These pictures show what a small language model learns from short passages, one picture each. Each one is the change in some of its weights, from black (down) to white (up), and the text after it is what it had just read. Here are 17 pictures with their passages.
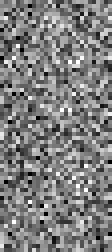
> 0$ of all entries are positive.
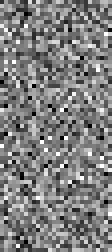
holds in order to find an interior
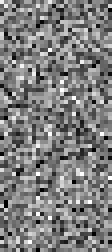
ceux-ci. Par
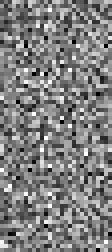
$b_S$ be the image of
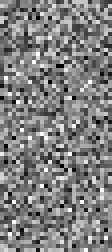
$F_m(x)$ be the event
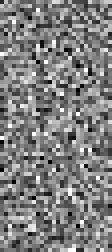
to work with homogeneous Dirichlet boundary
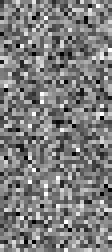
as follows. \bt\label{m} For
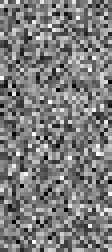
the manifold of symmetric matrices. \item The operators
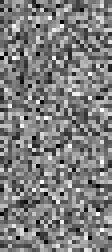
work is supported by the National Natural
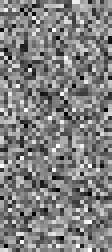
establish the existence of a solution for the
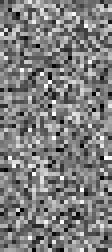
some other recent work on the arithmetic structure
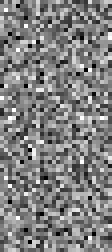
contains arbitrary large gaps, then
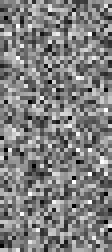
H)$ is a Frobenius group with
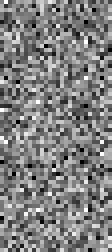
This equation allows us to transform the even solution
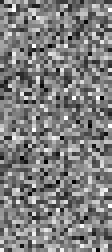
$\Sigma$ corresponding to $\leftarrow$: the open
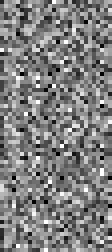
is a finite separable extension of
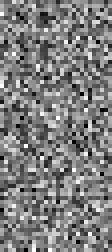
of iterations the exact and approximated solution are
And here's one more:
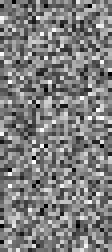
Cambridge Studies in
